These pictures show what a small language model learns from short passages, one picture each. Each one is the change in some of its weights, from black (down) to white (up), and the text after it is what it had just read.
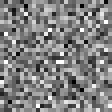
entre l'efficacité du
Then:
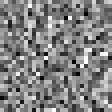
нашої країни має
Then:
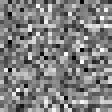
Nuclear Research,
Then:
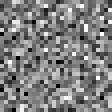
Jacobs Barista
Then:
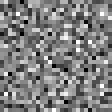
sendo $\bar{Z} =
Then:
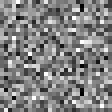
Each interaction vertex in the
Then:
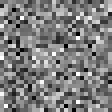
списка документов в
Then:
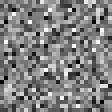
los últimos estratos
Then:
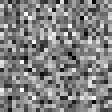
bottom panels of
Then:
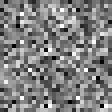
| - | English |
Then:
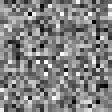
consider mutual edges not as
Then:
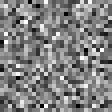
each frequency, station and antenna
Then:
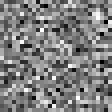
adotar maneiras para que
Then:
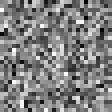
1- O que o inspirou a
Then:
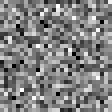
„Coase's theorem"
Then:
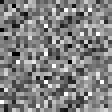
señala la primacía de
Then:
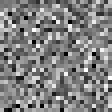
the formation of a condensate
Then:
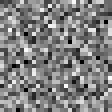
the shear heating to not be
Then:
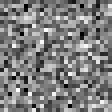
may be determined by an appropriate
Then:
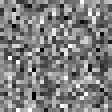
are indicated by a dot.
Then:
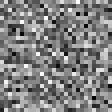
role of CPI (ML)
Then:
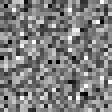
And the near collisions between
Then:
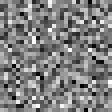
the centralized controller.
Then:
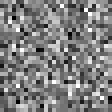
che utilizzano esche
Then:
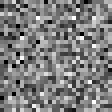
времени. Хотя
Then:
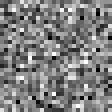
that coordinates cellular
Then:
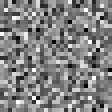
scaled by the ratio of the
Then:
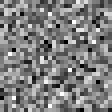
Tel Aviv University \\ $^{
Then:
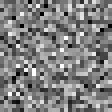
overestimate $\sigma_{\rm V}$
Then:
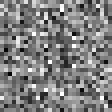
del *ayni*— y de la
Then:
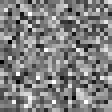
reduction in endowments of
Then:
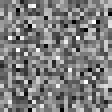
was reported in a previous
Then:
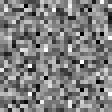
Verlag publiziert
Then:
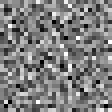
M Ermatova, A
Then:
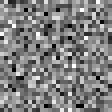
the rows are allocated for
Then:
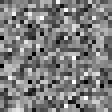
счет появления
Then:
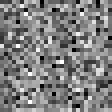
imply that the mass of the DM
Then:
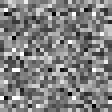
ibang kasanayan ng
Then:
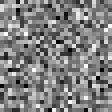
model, the training can be refined by
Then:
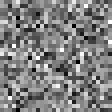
в сфері послуг
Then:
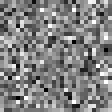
the Euclidean conformal time
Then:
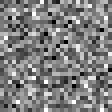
is trivial, i.e.
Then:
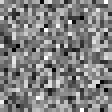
fizeram ser a mulher que
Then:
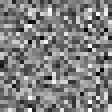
trend is more complex as a
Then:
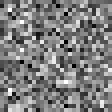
Однако в последние
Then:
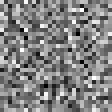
bilan bog'liq biron
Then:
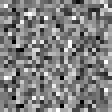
the intensity in the central
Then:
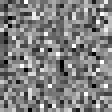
of a circular fiber.
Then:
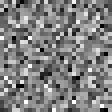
the next steps we evaluated
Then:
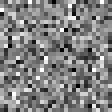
los medios, se combinaron
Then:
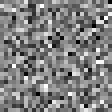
yangi xo'jaliklar
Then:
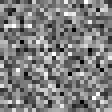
tumbas, apenas si se
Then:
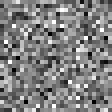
e Maria Angélica de
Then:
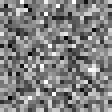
two different infographics, there were
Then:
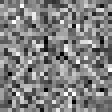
/\partial\Lambda=0$. This
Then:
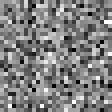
ko'nikmalarga ega
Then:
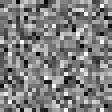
\end{equation} One way is
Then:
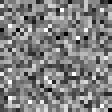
considerável parcela dos
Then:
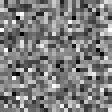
3. Аёллар 3
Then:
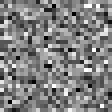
territorio de *Baria*
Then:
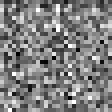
advertising provided by the mass
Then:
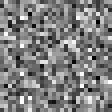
kedalam web. 3)
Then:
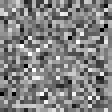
and C3 just touches the
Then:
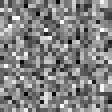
süre baskın olan
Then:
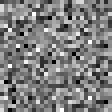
term is the consequence of
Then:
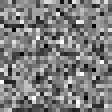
[Electronic resource].
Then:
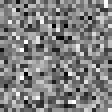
lithium primordial
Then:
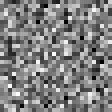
spectra include both stellar
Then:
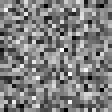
is then given by \begin{equation}
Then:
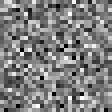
our website. The simplified
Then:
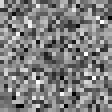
the residue in \SWII.
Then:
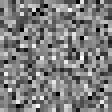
the channel take a period of
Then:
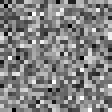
link. If the loop
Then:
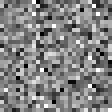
an excited energy level the
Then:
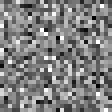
excludes individual ages and
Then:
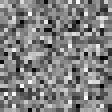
Diego (UCSD).
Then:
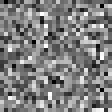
partially occulted flares
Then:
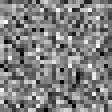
kuni" hikoyasida
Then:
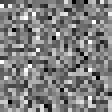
associated with using the technology
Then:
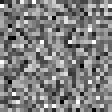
to get a non-vanishing
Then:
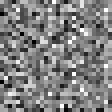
حول الكافر
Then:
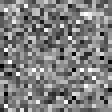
interaction on coordinated control
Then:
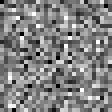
ва депрессив
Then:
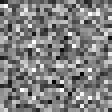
solution which is the starting point of the
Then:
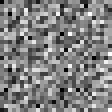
differential operators}. \newblock
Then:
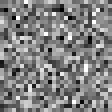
quienes con micorrizas
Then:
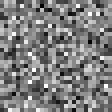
we measured the emitted energy.}}
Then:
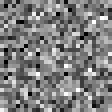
in the functions of the State. In
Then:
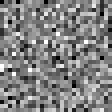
\end{array} \right) ,$
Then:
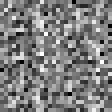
Ахматовой известен
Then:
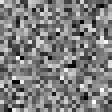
que o analfabetismo não
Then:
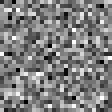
Conference “Modern
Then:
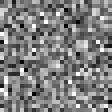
36 PAF beams for 5
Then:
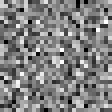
vektori joylashgan
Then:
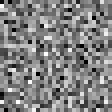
accelerate and rush out
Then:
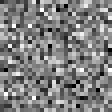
taken modulo $p$
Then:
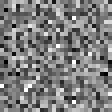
a ICM (tzv.
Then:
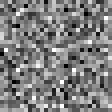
\citeauthoryear {%
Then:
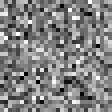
in response to the force density
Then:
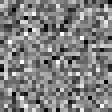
the convection zone etc., were
